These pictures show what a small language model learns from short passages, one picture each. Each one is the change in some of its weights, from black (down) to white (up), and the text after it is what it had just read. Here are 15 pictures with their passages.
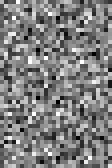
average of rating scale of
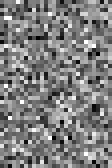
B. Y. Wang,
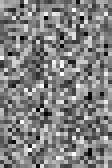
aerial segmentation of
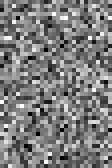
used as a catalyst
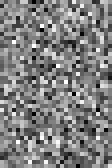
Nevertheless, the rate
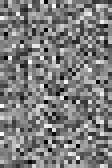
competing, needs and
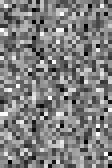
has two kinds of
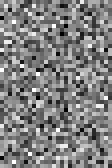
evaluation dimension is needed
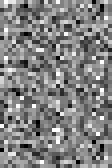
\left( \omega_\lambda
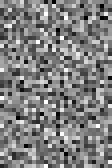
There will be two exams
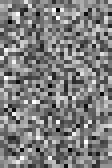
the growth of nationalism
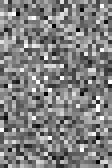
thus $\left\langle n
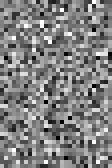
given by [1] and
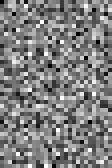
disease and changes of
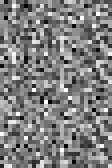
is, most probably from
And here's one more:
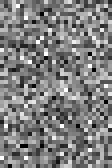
paper tries to explain
